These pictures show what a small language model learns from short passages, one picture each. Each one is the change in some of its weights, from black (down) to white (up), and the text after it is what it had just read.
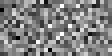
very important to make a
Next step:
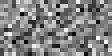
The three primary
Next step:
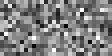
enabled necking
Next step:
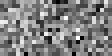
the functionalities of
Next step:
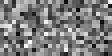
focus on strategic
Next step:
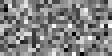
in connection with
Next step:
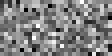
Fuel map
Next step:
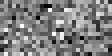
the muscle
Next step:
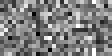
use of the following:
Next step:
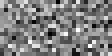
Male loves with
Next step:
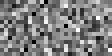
applied at the rates
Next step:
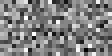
(Ante and
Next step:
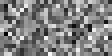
within the classroom
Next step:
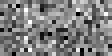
The creep and
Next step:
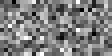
results of the study show
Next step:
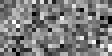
relies on the
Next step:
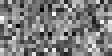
violent and
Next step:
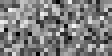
the Limits of
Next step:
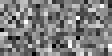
and a decrease
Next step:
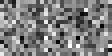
support the decision
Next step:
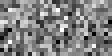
the majority of
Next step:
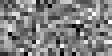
has been provided to
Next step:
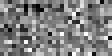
at elementary,
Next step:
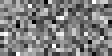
17 also, in
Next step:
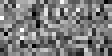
access for your
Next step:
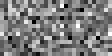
of the thrust
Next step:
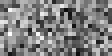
the frequency of
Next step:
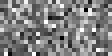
on. The average
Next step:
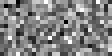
formulation Sodium
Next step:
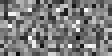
was statistically highly
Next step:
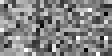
a religious
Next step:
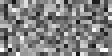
to classify
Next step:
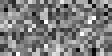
changes of independent
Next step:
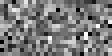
to increase the use of
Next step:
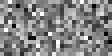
cavity has a
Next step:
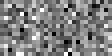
centered at δ
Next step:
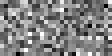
that parents who
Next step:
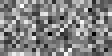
stimulation of their
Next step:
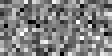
syrup using
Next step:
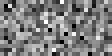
development. Analysis
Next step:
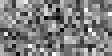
College of
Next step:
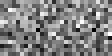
the automatic
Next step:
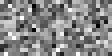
aqueous in
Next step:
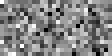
afraid if
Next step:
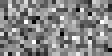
of project results; policy
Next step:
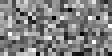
In addition to the
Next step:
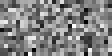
the practical challenges
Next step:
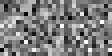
collaboration among
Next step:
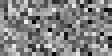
of bridge
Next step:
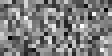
by the inlet
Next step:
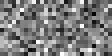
assessment to understand what
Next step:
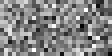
Social Media
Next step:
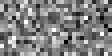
and p_2 are
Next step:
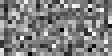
is that stability of
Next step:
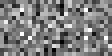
which is usually
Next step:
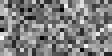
in civil
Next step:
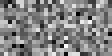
system asks whether
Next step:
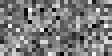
green leafy
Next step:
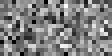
3 shows the mean of
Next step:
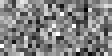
Climate Change
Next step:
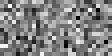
engineering. We
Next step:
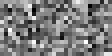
fruit extract
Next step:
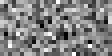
a low-cost
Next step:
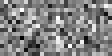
also bolster
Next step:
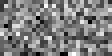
of the peers
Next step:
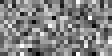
As shown in Table 2
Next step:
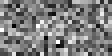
immersive learning
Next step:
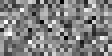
various components of the
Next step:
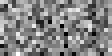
a different way.
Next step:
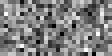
country today
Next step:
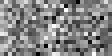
SASH =
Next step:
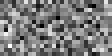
tests provide an
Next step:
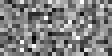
duties related to
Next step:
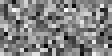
to the cloud
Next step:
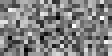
the clinical and
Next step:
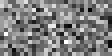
Moreover, a
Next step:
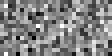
regression model for
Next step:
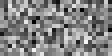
of Arts,
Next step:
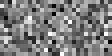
patent databases
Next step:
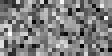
temperature of below
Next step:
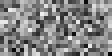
the PCR products
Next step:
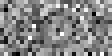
mass. The
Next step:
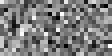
provider may want
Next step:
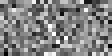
what factors enhance the
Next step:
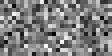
marked by economic
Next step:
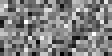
scenarios and
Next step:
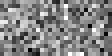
the following way: one
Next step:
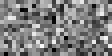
copies in the
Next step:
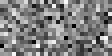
link in the
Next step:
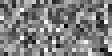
related to ancient
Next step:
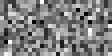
flows concentrating in
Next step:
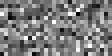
including 4-nights
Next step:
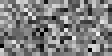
A systematic search
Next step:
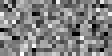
according to prEN
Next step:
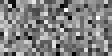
develop suitable
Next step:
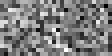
the former based on
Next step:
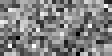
the number of those who
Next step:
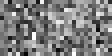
the patient on
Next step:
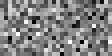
of systems thinking
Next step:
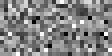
of Rwanda
